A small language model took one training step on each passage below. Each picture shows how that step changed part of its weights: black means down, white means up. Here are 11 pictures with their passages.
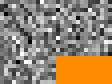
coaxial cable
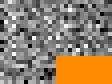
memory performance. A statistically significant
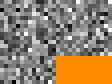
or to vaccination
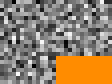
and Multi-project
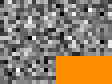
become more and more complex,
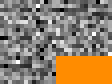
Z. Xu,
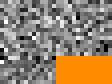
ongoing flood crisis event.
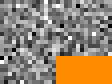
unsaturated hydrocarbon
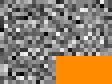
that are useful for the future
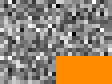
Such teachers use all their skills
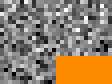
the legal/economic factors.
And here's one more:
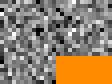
and land degradation — can
